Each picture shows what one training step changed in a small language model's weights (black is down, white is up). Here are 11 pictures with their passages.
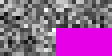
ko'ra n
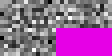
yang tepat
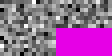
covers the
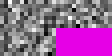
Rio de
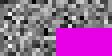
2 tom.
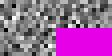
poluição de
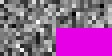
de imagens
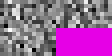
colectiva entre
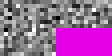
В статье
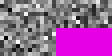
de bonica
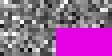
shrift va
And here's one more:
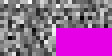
estatal el
